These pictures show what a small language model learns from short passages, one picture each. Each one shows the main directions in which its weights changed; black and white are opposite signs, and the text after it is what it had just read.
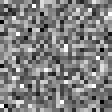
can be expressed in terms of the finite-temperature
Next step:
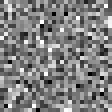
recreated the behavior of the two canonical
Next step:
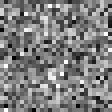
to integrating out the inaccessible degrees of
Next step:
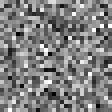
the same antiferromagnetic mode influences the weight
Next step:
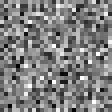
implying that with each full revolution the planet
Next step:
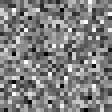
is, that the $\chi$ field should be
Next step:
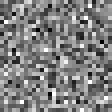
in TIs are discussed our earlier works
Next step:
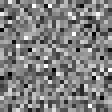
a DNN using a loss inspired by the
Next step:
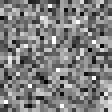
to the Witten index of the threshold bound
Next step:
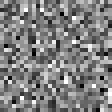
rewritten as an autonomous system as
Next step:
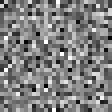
36:~Also at Scuola
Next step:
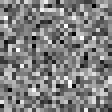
relationship cannot be accurately calculated by relying on the
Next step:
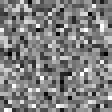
quasar luminosity function, we determine both the functional form
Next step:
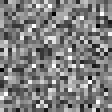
validity. \section{MCP Integration
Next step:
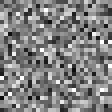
driven stellar wind have different temperatures. This effect is
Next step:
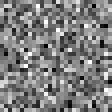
respectively. The other cosmological parameters are included in the
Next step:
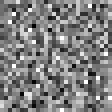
at \feb $^{2+}$ induces a
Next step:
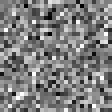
we first set $\psi=SU$, then
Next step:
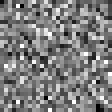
in the device QHQH from
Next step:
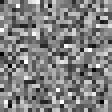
If suffices to prove that for $\forall
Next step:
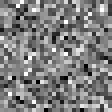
means that (1) it is hard to give
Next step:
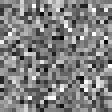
from a regression run on the first three
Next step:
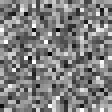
at the end of inflation and preheating is
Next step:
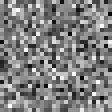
variables $p$ is very large relative to the
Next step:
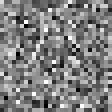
by probabilistic SINR constraints as
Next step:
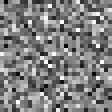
and different critical exponents, in comparison with case
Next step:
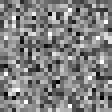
characteristics of the residents. By doing
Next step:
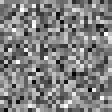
at any point $x$ is effected by
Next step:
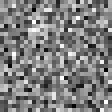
Each field was searched for galaxies more massive
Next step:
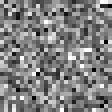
polarizable species. Average polarizations of
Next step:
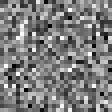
a compilation of $UV$ LF
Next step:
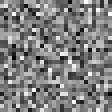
straightforwardly provide any additional insights.}
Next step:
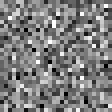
totient function $\varphi(R)$. On
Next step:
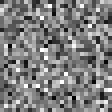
the coincidence rate of the cosmic-ray events
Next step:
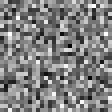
addition, using knowledge of the form of the
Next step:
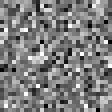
inclusion of correlations leading to the clustering at low densities
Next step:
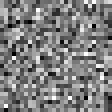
current, the symmetry reduces to two-fold,
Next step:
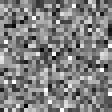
diagram-by-diagram calculations. The
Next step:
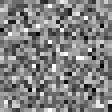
is a two-dimensional vector space over the
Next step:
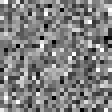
settings are normalised, i.e.
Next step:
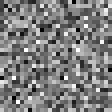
getting lager simultaneously. These results provide
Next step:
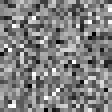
\ell \bar{\ell}$ are all
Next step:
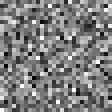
"normal" galaxies. How is this
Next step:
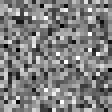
to be versatile tools to study physical
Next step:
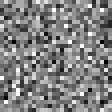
with vertical comb-drive and DRSSs
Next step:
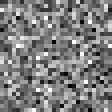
Witten, ``Overview Of
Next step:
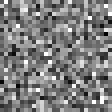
coordinates $x^{\mu }$ and conjugate momenta
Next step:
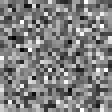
a set of parameters ($r_0 =
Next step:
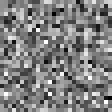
Ni unit cell, while the c lattice parameter
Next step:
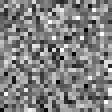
sets the rest frequencies of the contaminating emission
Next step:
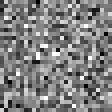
are similar, although still not identical. Figure 3
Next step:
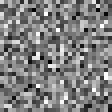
improving Internet topology models and the estimation of
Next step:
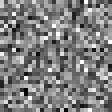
EFT do not apply to DSR.
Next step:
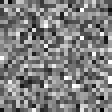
time. ## V. ABOUT
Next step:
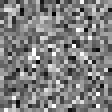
integration to steady state is computationally demanding.
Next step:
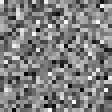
analyzer and an Al K$_{\alpha}$
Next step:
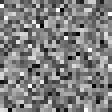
(Figure 8(c)) show a
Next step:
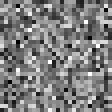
and three-dimensional topological insulators, quantum Hall
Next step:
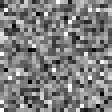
methods tested. The shaded areas represent the
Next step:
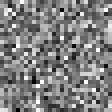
MCMC can be implemented with the following procedure
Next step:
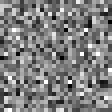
from S\&P 500 index options. The
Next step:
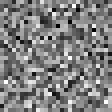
atoms in state $|c\rangle$ is
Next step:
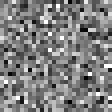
and type II seesaw mechanism which complements
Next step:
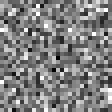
pair of nuclear spins on the electron spin.
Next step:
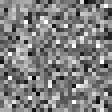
to a spin glass (x = 1),
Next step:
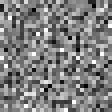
Responses API to generate candidate
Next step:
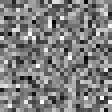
der} -> surname prefix %%
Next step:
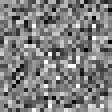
the 0/24~h boundary, the reference
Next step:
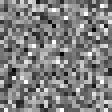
a fine-grained ablation study to
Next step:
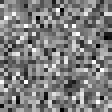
(Section 2). Sec. 5 summarizes our
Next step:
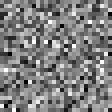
power spectrum with shot noise removed as
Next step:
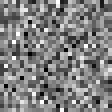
$u$ there exist an asymptotically normal estimator
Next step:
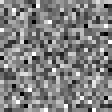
at $z_{\rm CMB}\approx
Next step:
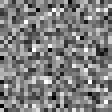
peak luminosity expected for a SN~Ia.
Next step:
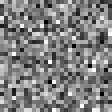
state on Cu and Ag~(111). The
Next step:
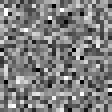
celestial sphere. The total number of
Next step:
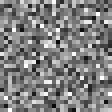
the selection process ensures that local density maxima separated
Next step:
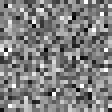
Machines.** The MaxMin-allocation
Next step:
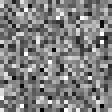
\newcommand{\su}{$ SU(2)
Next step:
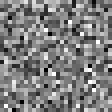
a layer increases, the performance of that layer on
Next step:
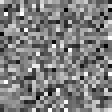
matrix. This changes the hopping integral between
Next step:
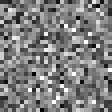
was evaluated in the photodegradation of
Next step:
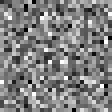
and {Salvati}, L. and
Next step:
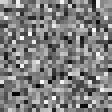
following loop integral: \begin{equation}
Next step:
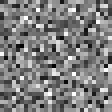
into Eq.~(\ref{hhh}) we
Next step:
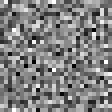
\eeqs and the proof is completed.
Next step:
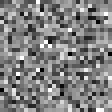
follows a shortest path following parameterization of the
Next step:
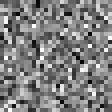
well-known class of games in which a
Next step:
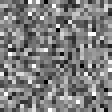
N. Wang, M. Liu,
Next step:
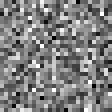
fields. It is based on a global chiral
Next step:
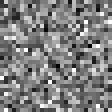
$l = 3$ (black) spherical
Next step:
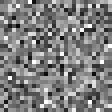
beams, the relationship between cost and generating multiple
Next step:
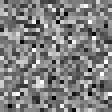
are also real, and \begin{equation}
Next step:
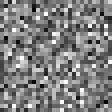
MW, respectively, its shape and the distribution
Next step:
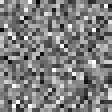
Multi-Purpose Multi-Tissue
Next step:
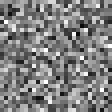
of the acoustic energy along the waveguide direction
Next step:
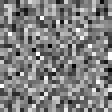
University of Singapore]{Departments
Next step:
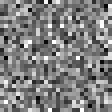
pressure (P>10 GPa)
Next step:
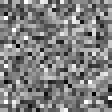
according to previous methods, and they discuss their
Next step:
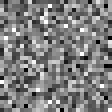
and calculate their general behaviour. The geodesic equation
